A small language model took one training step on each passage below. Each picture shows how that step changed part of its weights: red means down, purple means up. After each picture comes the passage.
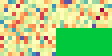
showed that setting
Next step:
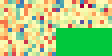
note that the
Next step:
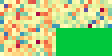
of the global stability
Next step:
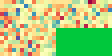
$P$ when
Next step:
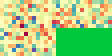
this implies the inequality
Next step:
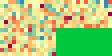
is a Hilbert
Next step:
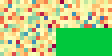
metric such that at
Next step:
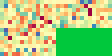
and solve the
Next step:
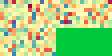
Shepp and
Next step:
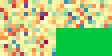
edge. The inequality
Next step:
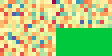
the integral subgroup generated
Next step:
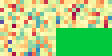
processing of
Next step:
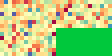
increases. If
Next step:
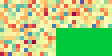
steps in the algorithm
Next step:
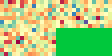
smooth (one may
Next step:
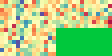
height one. It
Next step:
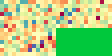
the quantities
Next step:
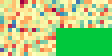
the heat equations
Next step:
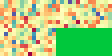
for some $N
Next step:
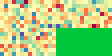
e $ mod
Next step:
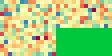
the wave
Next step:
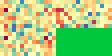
show that $
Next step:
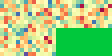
results except for
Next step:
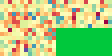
is an invariant of
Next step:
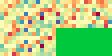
change of the
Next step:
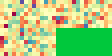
easily that if
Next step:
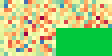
and rewrite
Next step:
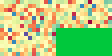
have at least one
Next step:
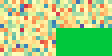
this practical
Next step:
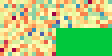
is due to an
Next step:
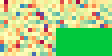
spectrum of
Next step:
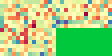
are not relatively
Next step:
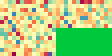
can immediately
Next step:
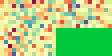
uniformly bounded for $
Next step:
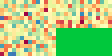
result in subsets
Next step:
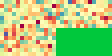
of Algorithm~1
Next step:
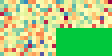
the families
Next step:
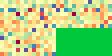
education and
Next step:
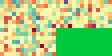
zero circulation
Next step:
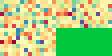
the current one
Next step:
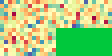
\lan x -
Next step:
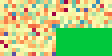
is analogous to
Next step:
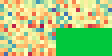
ones, the
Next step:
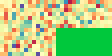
studied in the last
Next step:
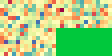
that $ (\widetilde
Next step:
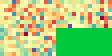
have proved the
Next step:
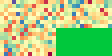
results extend,
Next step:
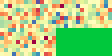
want to show
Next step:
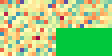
example, new applications
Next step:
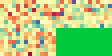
We describe the situation
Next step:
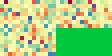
matching the solutions at
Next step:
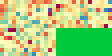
Indeed, according to
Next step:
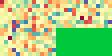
same slope
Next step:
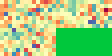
Then we prove the
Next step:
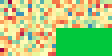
a given morphism
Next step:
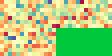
been extended in
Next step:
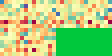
by means of graphs
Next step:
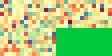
proof is natural extension
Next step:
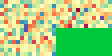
proof of these results
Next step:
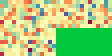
at a fixed
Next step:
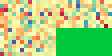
known formula that
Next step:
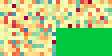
curve is equal to
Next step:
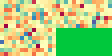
there should be no
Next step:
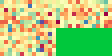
an operator on
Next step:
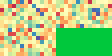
it follows that
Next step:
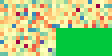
with symbol
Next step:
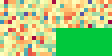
$\tau$ satisfy
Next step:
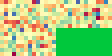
elements have negative
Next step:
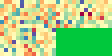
positive lower bound for
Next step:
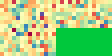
essential spectrum and
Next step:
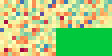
example, by
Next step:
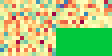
is of order
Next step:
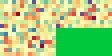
construit les
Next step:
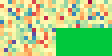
similar bounds for the
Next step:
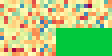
represented by an
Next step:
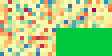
to get various useful
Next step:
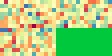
functions with a different
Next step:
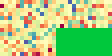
we had a
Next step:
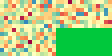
not coincide.
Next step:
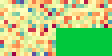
Hilbert space of
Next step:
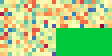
the costant
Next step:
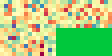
have unlimited
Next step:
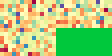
easy: by
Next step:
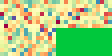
is totally
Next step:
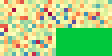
model devoid
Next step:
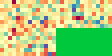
coming from the
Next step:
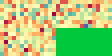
is generated by all
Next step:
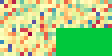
+ 2 \lambda
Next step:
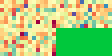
functional. Then
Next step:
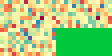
obtaining three sets
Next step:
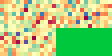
form. To
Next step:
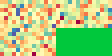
calculations using
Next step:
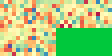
with standard coordinates
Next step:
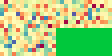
metric and measure space
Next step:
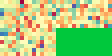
note is the fact
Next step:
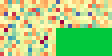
Suppose that $\tilde
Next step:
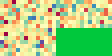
the widely
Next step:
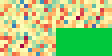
need to show that
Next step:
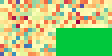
C$ is
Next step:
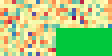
$D$, which
